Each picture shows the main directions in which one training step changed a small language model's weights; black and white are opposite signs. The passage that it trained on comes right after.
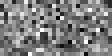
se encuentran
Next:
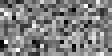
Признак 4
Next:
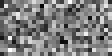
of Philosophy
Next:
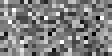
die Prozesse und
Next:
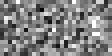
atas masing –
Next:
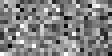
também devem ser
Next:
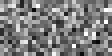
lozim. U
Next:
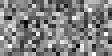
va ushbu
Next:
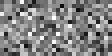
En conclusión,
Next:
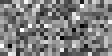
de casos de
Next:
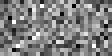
– Indiana:
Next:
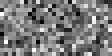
findes i
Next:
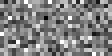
yoshiga yetgan
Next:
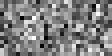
depredación de
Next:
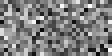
richtte zich
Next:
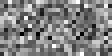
de indruk dat
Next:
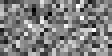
of consumers'
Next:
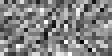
a disponibilidade
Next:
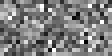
lama setelah
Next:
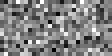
çok delille
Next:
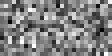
of Economics and
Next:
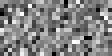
the dictionary
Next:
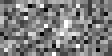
operadores turísticos
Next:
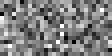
por contato com
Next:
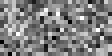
para cada tipo de
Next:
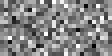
hosil qilishda
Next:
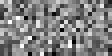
the required
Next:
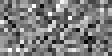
qoladi. Bu
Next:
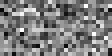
yang bersih dan
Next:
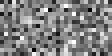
Readings of
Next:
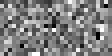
Beda Agama
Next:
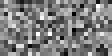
en sciences de
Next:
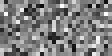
22% felt that
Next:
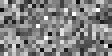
si avvale di
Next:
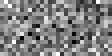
є важливим
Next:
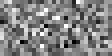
mais diversos para
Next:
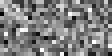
uran, neft
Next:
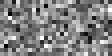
Karaska czy
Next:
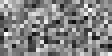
etiladi. Bu
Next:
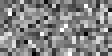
ha perdido parte
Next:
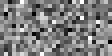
effet, les
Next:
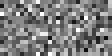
- “Eshik
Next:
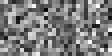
Mirzo tomonidan
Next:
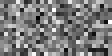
valor de la
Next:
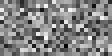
notizia che
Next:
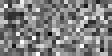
resultó en el
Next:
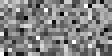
для повышения
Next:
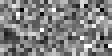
don hosildorligi
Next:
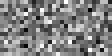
e o Centro
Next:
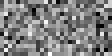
to ² The
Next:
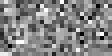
que poderia ser
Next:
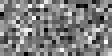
edad promedio
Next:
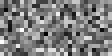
ook het programma
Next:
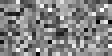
технологий управления
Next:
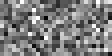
și perspective
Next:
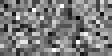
19 мартдаги
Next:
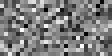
estos tramos,
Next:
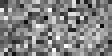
bizlar uchun yo
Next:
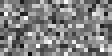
e que atenda
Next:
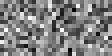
dilaksanakan dalam
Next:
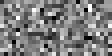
23: Grado de
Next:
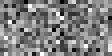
Sino nomidagi
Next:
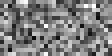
ayon. Ota
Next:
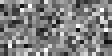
los términos
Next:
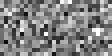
realism, which
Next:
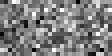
România și
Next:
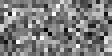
ve acil
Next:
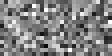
al cumplimiento
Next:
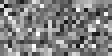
han de promover
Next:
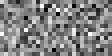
Longman” ,
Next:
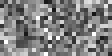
es menester dar
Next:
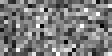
plaats van
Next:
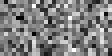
ular shahar
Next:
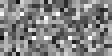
va otalanish
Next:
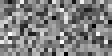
em relação ao
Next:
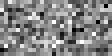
la Fuente,
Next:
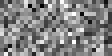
psychological training
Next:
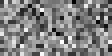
Guide to
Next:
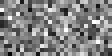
o regime de
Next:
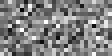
o nível da
